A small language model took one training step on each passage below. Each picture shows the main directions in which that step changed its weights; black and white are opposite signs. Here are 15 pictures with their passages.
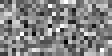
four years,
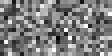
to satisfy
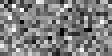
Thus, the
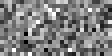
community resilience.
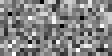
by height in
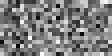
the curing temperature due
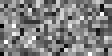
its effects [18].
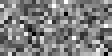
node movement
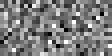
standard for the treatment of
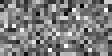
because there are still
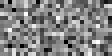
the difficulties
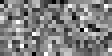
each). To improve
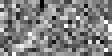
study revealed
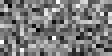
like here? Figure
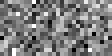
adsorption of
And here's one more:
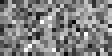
evidence approaches
